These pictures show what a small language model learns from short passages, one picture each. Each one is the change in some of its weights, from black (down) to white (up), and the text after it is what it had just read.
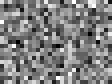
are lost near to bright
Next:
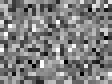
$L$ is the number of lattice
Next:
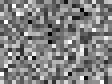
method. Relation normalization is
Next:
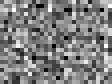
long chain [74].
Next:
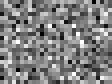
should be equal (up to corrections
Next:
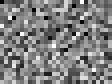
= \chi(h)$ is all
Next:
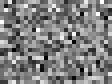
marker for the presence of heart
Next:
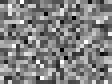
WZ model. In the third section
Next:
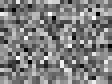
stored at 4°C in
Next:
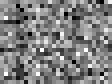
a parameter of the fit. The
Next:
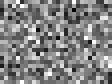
provided the Ethanol. All
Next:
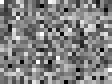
for Smoking Cessation
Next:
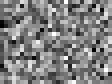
dilute ammonia and
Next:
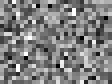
revolution period over the number of
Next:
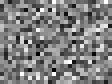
universal codes (as far as
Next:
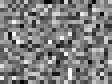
to bind also melt,
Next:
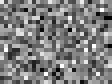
education as a panacea to
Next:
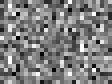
interior along, due to exchange
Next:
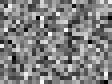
and learner readiness, which significantly
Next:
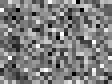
the system, and, more
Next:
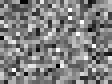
be studied using ground-based
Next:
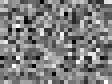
to identify road damage.
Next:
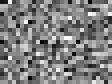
who has been invited to
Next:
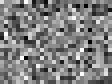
the authors [5] has shown that
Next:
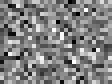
to complex collective flows
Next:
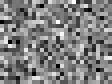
leading to the disruption of the
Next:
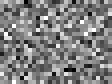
this paper is to study the correlation between
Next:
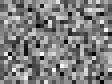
incidence. So our estimate has
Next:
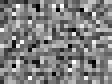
the information technology resources at our
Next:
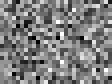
the phase shifts induced by
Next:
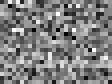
provide these to the DCI,
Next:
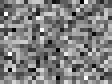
nutritional food requirements.
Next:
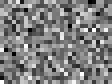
in 2019, it leads to a
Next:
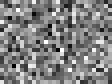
raise awareness and
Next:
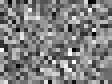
individual network device with low-level
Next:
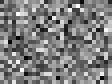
Abstract. This paper is
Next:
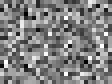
the boundary correlation functions are no more the
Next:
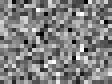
cannot easily choose the method that
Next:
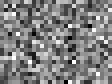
features for targeted biomedical
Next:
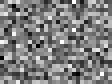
Horowitz, V.
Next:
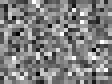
and quantum correlations (QD)
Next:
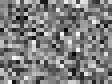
I. Reactions of 2,
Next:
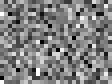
not yet known to anyone;
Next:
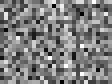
can be determined by the horizon
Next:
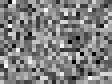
identification of the VHE source
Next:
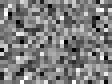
corona. The hot
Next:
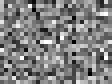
The differences between the first and second
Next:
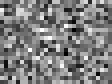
of a precise measurement program for Higgs
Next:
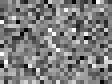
the site-selection process that
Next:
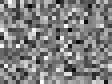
our scheme can be applied to any
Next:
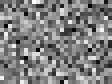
to the thermal pulse regime
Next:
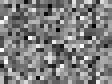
$\pi\Lambda N$,
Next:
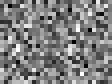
& \displaystyle =
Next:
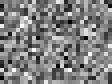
compute a weighted aggregation
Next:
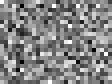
test disk Table 1: Impact
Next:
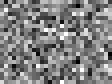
techniques to increase the amount of data that
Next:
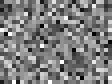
photons through a third-order
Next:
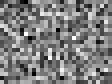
ring-like depression in the
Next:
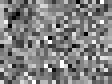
between astrophysical jets
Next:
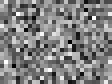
at analyzing the QoS of
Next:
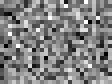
vulnerabilities identified pose significant
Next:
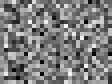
fat are some of the industrial
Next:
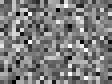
dominates (after a guess
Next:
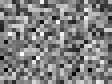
UNEP. And although
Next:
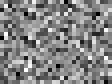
the respondents mentioned the
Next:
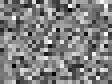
of at least two chemically distinct
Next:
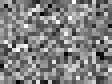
In Section IV we present the
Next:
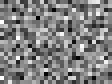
does not depend on beam deflection
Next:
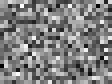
Four different areas within the
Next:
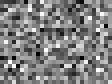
CP-odd states. Within
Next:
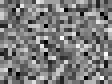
center for their strong support. This
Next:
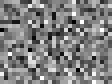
data can be gathered in
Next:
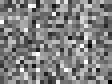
reflect an interest in historical
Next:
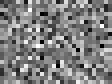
a person who is conditioned in such
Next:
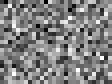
pilot study. However, to
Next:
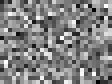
is significant relationship between the mean score on
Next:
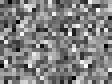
the crude and solvent
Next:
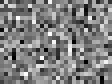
were omitted because they contained
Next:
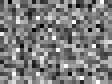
plug and will bring his own
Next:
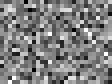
pathways have coherent trade
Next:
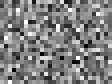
behavior is illustrated by the results of
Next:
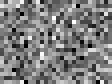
non-local functionals of the
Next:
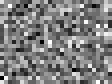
2017). Rainwater collected from
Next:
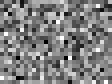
TUMS Press.
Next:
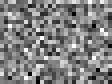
obtained by 147 comparing the
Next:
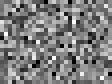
the central rapidity region. The
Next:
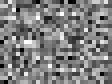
of a thermally activated behavior
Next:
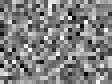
that the task of a higher technical
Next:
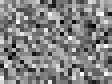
blocks in section 2, we
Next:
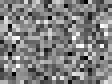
Eastern Ahmedabad
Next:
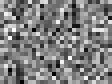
music. The rest of the
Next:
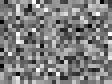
particle co-rotational frame of
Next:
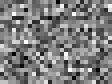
and defense; EU-wide
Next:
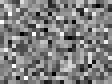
for this product. Of the studied
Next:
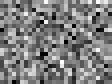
under UV excitation. All observed
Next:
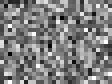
from simulation of the LED structure are
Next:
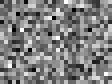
oscillator, where the commutator
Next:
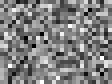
community amongst the Fulbright
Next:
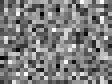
locations (Fig. 4). Thus
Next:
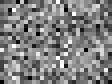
intellectual capacities are highly
